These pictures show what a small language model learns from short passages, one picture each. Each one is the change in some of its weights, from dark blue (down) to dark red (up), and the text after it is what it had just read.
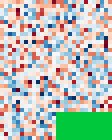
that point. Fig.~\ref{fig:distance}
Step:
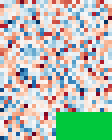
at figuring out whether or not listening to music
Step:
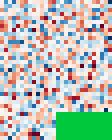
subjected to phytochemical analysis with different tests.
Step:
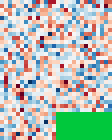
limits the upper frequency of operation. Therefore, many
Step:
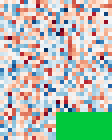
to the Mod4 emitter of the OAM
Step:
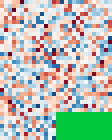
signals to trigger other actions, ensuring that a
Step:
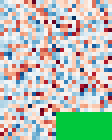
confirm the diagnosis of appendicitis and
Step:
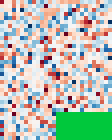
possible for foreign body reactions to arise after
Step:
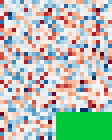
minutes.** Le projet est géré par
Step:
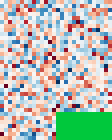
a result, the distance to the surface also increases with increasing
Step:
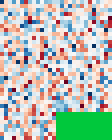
Concept and Principles of Quality Management System
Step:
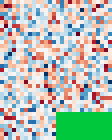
20 Penyampaian materi workshop
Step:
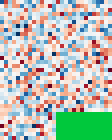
qilish hammamizning umumiy
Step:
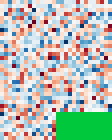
approval Ethical clearance for this study was obtained
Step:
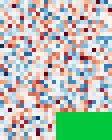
(a)-(e) denote selected solutions that are shown
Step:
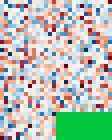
movilizan conjuntamente para lograr una
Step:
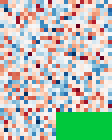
Foundation, 1st topic Oriented
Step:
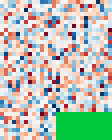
the reasoning above, only quasi-parallel beams
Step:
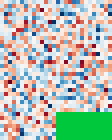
{Tsuei}}, \ and\ \bibinfo
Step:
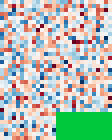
genus *Phorcus* has been recently
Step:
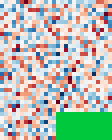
of the coherent states is controlled by the dimensionless
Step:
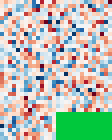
to such skepticism comes from the paper
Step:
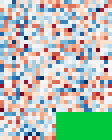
objetos e de nossos próprios
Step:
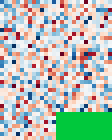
literature that early complications include small anterior
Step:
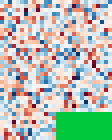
age ranged from 18 to 25 years. For the present
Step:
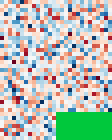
Cytomorphology, FNAC.
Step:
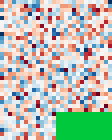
and democratization of political and state systems indicate
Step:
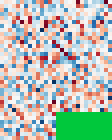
bekundet, dass alle Länder
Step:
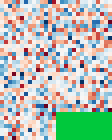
model's parameters on each part, with 25 iterations,
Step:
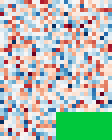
in lung capillaries of a railroad
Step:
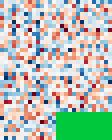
Kontrolliertes Vokabular
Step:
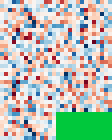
be removed. It is important to note that for accurate
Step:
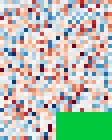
should not change the position of the evaporation
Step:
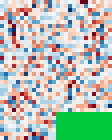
is the electron mass. This is accurate up to
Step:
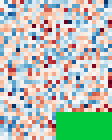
The use of advanced analytical methods and the development of
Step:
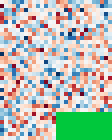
within column 1.7 % 0.0 %
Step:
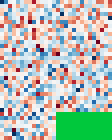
obshchestva. Tipografia
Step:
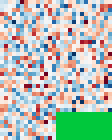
found that the piezoelectric patches were
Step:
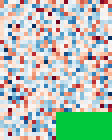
aimed at developing laboratory experiments, education projects, and
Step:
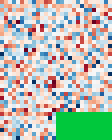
Gatens holds a Bachelor of Chemical
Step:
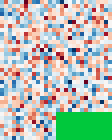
Garcia-Pajuelo, Ernesto
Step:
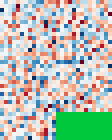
blend of neutrinos and antineutrinos that can be
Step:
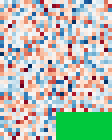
of the tank. The above stage {\it
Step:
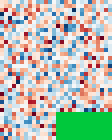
of three parts: The control panel (highlighted
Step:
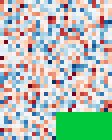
Course of the disease remain stationery without any
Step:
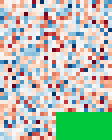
cooling to the centre and cold gas which
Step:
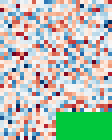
publication venue of its own. While we do
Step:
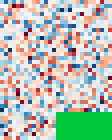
basis for the duration from December 2020 to Feb 2023
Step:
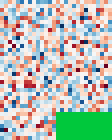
As per National Youth Policy (2014)
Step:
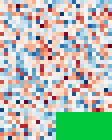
интеграция искусства в
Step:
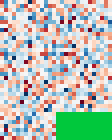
qilishda ota-onaning yordami va
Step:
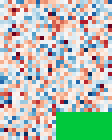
and effective cooperation between all services of the Ministry
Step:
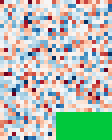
\cite{HEID,JAMI2} and
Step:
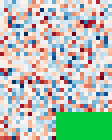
\supset A$ and $E$ a
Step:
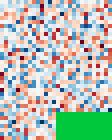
distributed load forecasting or grid stability assessment,
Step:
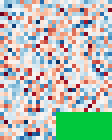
see the figures 3 and 6. TABLE
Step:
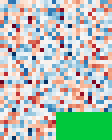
использовании иерархических
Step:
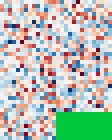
Edmodo, Google Classroom,
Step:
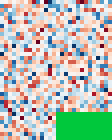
that the NMP ratio is much lower in (d)
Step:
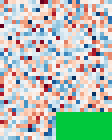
Half valving makes timbral shifts
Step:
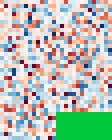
minority ethnic patients. According to the Organ
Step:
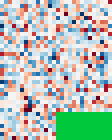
compare the communication complexity of convolution and its back
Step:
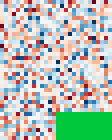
a simple fixed rate approach that adjusts the production rate
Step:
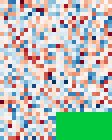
tadbirkorlikni rivojlantirish
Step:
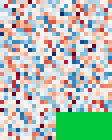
de Zoologia da Universidade de São
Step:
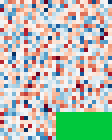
if the load exceeds this threshold, the work is
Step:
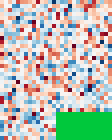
occupies an important place in the current social
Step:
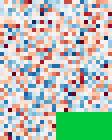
turmush bilan aloqasini
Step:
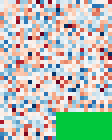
satellites.\\ \noindent Often, it
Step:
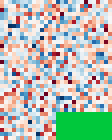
fruit peel added for the extraction process. In a
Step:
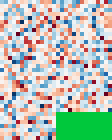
diffraction measurements. Indeed, the local measured bond
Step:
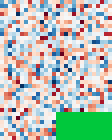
a avut loc în anii 1970 a fost
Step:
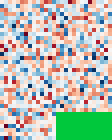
foils maintain their very large crystallites while
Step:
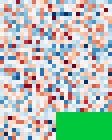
ponto de reduzir os
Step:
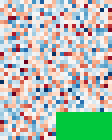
path is expressed in curvilinear coordinates,
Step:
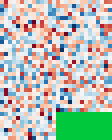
внутренние задачи самой
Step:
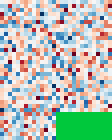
CMB anisotropies on COBE scales are
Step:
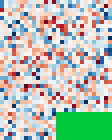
decoder using "zero convolution" layers —
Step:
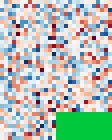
brackets indicate the average over different realizations of
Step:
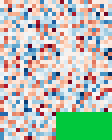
personnel. This distribution supports the study's goal of
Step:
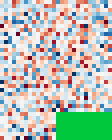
acessíveis para combater o
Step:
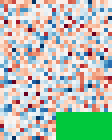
circles $O_k$ are traversed
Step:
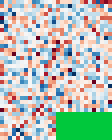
performance in certain workloads depends more on design of interface
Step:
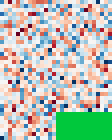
involved. Additionally, this system consists of early warning
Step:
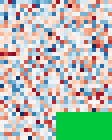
Index (HNCI), which assesses how
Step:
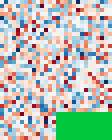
gorgons will prove trouble in the long
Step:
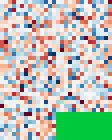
pinkish radiance flawless skin,
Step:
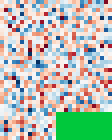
толтыруды жүзеге
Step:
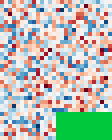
se encuentran en otras obras
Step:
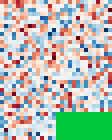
distribution, it is resonable to see those results from Table
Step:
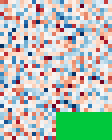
The publication of this interview, complete with their name
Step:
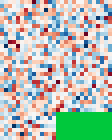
that the microscopic models used here ignore possible
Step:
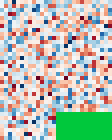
to permit a new balance of social forces to meet
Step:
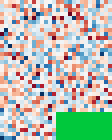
Agency (NASRDA), Nigeria}
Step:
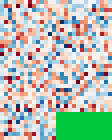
by $\langle \hat p_j\rangle$. For
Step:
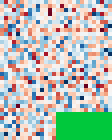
Karamoja pastoral zone
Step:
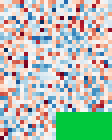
содержание взвешенных
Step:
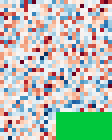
ma‘lum ko‘nikma,
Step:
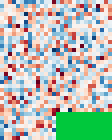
This result has a highly intuitive interpretation: if
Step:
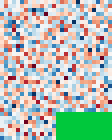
the fact that, as well as enabling harm,
